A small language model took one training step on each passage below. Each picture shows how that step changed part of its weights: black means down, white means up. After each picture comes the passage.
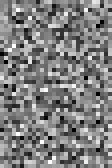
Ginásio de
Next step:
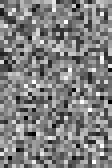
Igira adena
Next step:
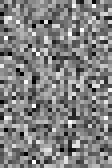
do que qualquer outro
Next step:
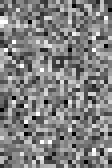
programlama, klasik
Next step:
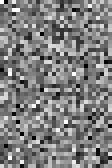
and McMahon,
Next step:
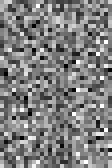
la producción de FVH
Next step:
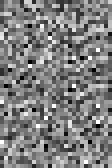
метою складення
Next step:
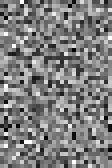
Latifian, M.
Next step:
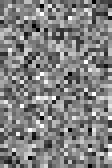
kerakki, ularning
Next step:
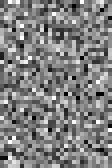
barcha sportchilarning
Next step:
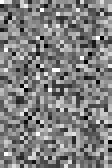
ammo ular juda
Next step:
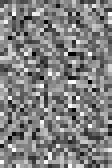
che rappresentano una
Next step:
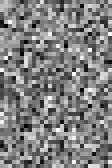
al calcolo, da
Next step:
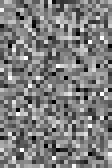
doim yangi ilmiy
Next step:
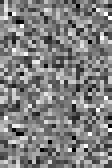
West and Northwest
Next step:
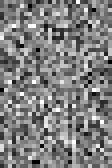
sociais, bem como as
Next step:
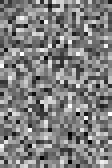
o‘tib keldi.
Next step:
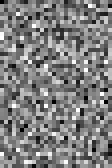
study aims to
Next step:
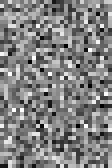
en los que criaturas y
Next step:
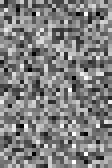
conteúdo semântico que
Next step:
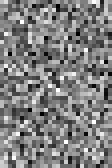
- Kompensasi ketika
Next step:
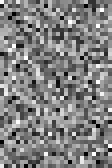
payda boladı.
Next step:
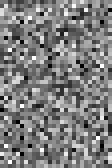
Studi Pendidikan
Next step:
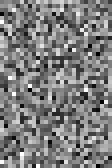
ham bog'liq.
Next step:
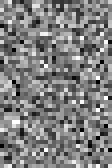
Revista de Drept
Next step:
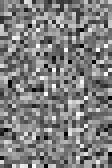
тканин мочки
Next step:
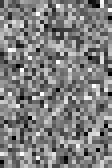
misi gereja. Dalam
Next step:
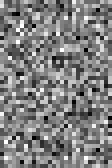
reservorios de
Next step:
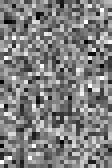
de las variables; las
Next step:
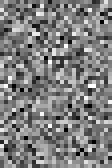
oilaviy tajribaga
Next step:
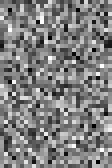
und End-member der
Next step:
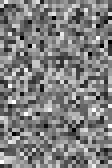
Po vážení
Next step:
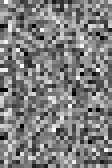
en el país. Se
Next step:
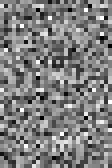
to'yi qilish,
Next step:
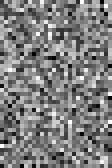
la cérémonie du
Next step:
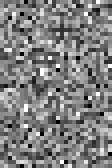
Et ce n'est que
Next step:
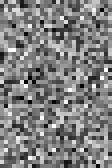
madaniyati esa
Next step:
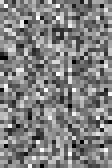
dedicado desde hace ya
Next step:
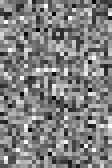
kerak bo’ladi.
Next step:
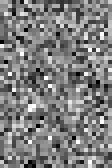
ва нафрат тўла
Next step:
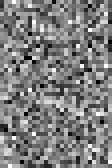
(IV гуруҳ)
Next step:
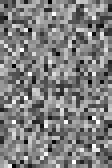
Para motivar a
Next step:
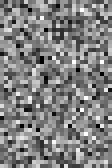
su mundo simbólico
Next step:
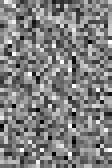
demais cores.
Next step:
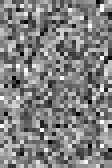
et Occitanie,
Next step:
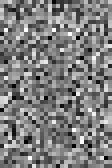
identifikatsiya qilish
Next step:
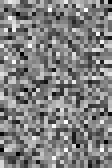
- dedilar. Bu
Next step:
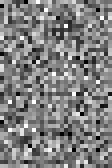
Navoiy nomidagi
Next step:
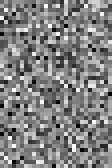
verband tot een
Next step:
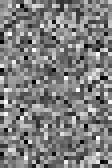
Д. Развитие
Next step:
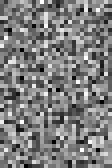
izlanishga majbur
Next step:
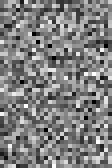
ТА'LIM VA
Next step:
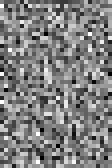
% ni tashkil
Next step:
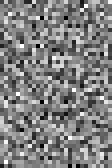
bo'lsa) bilan
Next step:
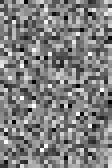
k akkreditatsii
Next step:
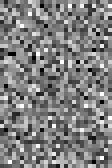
überraschend deutlich
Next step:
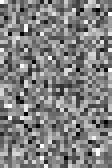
v zadnjem
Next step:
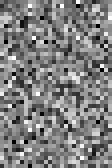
Untuk Peserta
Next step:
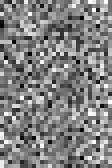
филол. н.
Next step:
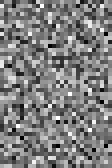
failure to publicly
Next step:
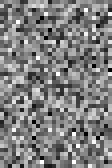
Pelagios Working
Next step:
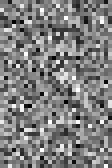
descrição do processo
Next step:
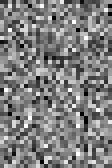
“Yerdin desa
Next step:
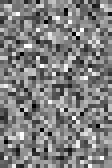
come suggerito per
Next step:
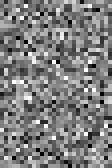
momo bo‘lsin
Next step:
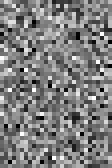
deve considerar não
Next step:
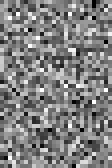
erweitert die Palette
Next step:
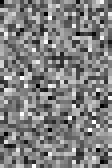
Maqola Abu
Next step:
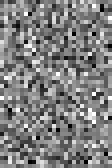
Daar middelen
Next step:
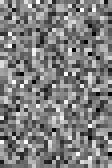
riguarda il bel
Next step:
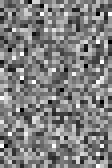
OF GRADUATES
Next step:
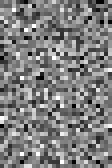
хозяйства. В
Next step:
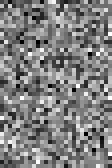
absence d'un
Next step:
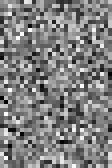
сорных примесей,
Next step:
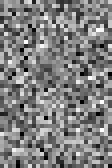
пассажиров и
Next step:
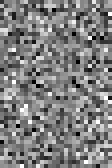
Law: Utopia or
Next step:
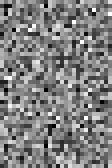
Bundan tashqari
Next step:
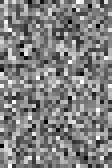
artesanales dentro de
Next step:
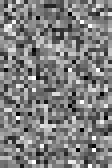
de sua área
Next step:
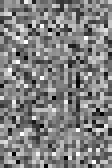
кейин зиёда
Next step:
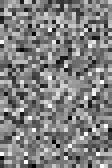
ўз нуқтаи
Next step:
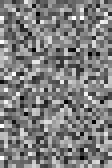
S., Danabaev
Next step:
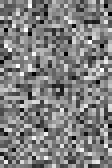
La presentación más habitual
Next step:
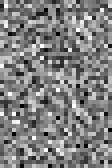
poisson, pleurer
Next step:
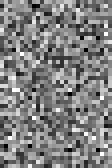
va shu orqali
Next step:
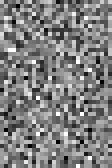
qism orqali
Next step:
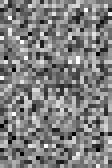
Pavlyukova, G
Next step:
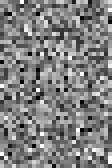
группы, при
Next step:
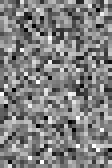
of replacement of the
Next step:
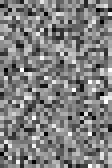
jamoada ishlash,
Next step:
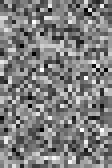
por cuenta del Reglamento
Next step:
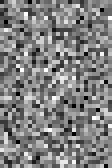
desse profissional.
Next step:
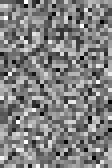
Katılım 47
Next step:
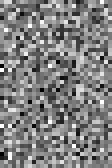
der Mobilität,
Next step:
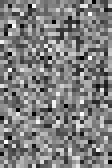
. Как видно из
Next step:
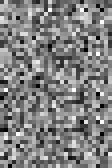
Sampel digunakan
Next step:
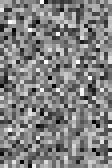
nas escolas e a
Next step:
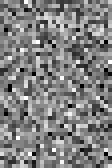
при отсутствии
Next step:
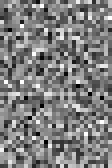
oleh masyarakat
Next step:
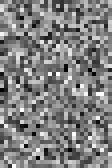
rights in the form of
